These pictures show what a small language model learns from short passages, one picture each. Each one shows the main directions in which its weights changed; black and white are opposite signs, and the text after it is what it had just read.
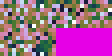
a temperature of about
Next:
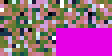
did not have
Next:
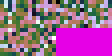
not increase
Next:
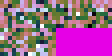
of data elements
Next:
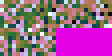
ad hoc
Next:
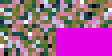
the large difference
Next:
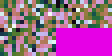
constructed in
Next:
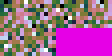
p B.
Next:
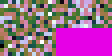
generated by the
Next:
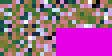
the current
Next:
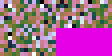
Due to the
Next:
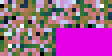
temperature dependence.
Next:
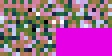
created or
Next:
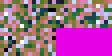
field $h$
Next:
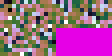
noted that the
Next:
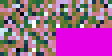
we remove
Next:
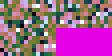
rate with respect
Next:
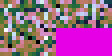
of basic
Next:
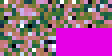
states that can be
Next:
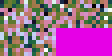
app, I
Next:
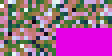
total of 78
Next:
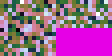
also look at
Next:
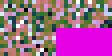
mais " le
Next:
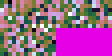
are fused
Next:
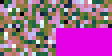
and sense of
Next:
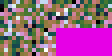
complex model was
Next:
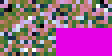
the conversion
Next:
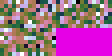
time for each
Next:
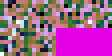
process, R is
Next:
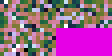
that the total energy
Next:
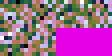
performance, the
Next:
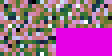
centers of two
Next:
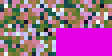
alunos da
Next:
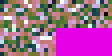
Multi Bus
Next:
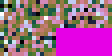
correlation between
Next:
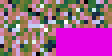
experiments were
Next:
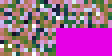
the complexity of
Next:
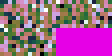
which have been
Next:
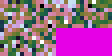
systems, which is
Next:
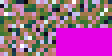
measurements, we
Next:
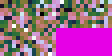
systems. In
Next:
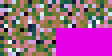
sensors to
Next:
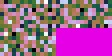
is seen that
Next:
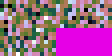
correlations of
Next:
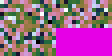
\\ NGC
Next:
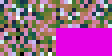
shows a
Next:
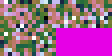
effects on
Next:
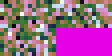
Journal of
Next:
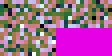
ao processo
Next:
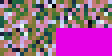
this method, it
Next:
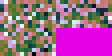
order parameter
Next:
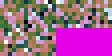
can obtain the
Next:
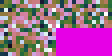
High Job
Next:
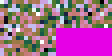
theory consisting
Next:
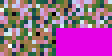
representation. In
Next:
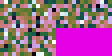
the technique
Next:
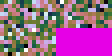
that the DD
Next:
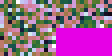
and they can be
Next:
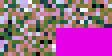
important for us
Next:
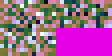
que ha
